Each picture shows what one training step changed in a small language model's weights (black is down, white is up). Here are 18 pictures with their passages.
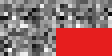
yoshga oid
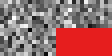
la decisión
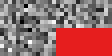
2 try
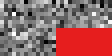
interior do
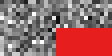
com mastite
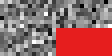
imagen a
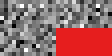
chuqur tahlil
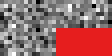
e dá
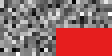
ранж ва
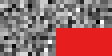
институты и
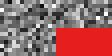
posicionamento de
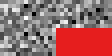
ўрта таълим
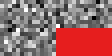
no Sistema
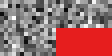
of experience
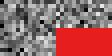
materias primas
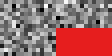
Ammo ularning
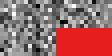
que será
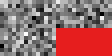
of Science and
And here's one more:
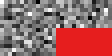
in ons
